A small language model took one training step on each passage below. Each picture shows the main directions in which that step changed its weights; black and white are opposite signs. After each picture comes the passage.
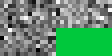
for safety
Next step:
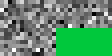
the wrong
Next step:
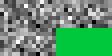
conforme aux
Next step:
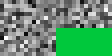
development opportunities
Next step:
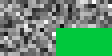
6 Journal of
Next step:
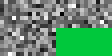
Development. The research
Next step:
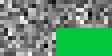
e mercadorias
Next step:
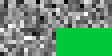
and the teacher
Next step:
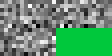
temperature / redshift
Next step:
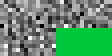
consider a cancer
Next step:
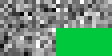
is measured only up
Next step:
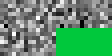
a longitudinal direction with
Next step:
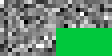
% is used,
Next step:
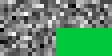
subject. As shown
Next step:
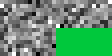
also discuss the possible
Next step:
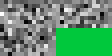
mm En la
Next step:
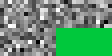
dominate the decay
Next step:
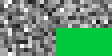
of achievement and school
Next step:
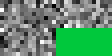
the dry and
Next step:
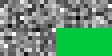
angle and time follows
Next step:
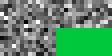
do decreto
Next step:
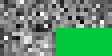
een vordering
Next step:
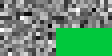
technologies in teaching
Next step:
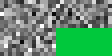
MeV while in
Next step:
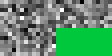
written consent from
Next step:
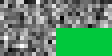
and p deviate
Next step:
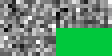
we do not include
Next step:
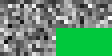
employees at
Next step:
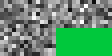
The body,
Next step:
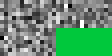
data across the
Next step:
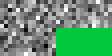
a necessary resource
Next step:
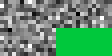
system as a tool
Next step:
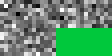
va boqiy
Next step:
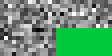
acordo com
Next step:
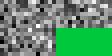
not match the
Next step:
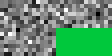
apto para
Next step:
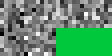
by suppressing
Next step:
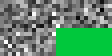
Pearson type
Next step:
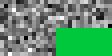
has only one
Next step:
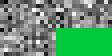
va parlament
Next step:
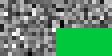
power consumption.
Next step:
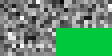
e de acesso
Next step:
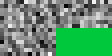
and abiotic
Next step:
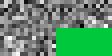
of plastics:
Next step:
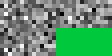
knowledge on the meaning
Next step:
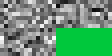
o exterior é
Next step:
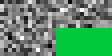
related investigations,
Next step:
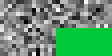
calidad de vida
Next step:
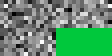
oils was also
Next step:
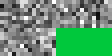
distributed beamforming
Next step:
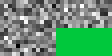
every member of the
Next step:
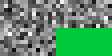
Songs can
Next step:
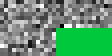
the relational and
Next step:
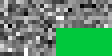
being rare in
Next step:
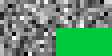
were sequenced on
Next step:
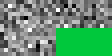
suited to
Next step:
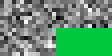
events, by
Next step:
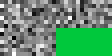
different GUI
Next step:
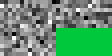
high filler
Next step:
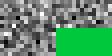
deviations of two
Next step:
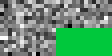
mastered sound
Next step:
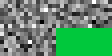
is similar to a
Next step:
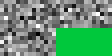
satu parameter untuk
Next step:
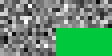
generated images from all
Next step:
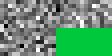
a dual transformation
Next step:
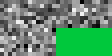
who analyzed these
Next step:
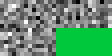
- NSF
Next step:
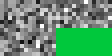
form in them a
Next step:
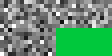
of the main characteristics
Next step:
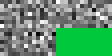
може бути
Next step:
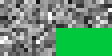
in DI,
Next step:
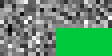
given by $
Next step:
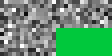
entire psoas
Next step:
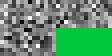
have been seen to
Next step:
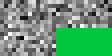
for environmental research;
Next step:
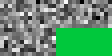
is defined as
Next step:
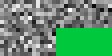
are often interpreted
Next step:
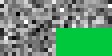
26 patients were
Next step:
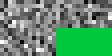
the Ministry of
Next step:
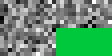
not always be
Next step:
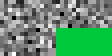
water. A study
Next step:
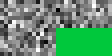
the symmetric inverse
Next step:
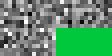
across all metrics
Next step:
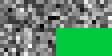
(Figure 4),
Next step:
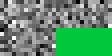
the GS
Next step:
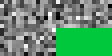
results improve and
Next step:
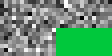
underlying neural network implementation
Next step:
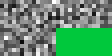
work as follow:
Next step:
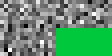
can use the
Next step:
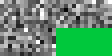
пониматься с
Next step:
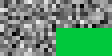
confining layer.
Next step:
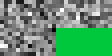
including social networks,
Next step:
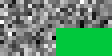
these processes by
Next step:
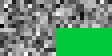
of these challenges involves
